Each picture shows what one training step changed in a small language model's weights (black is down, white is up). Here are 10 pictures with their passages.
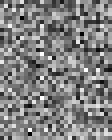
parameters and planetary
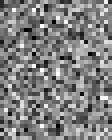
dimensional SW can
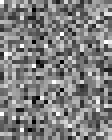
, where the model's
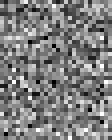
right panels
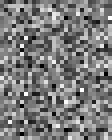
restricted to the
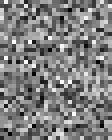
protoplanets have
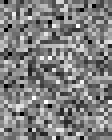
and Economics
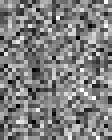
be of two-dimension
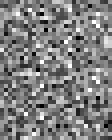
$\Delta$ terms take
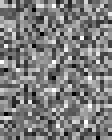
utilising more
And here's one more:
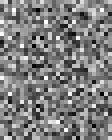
will be bigger than
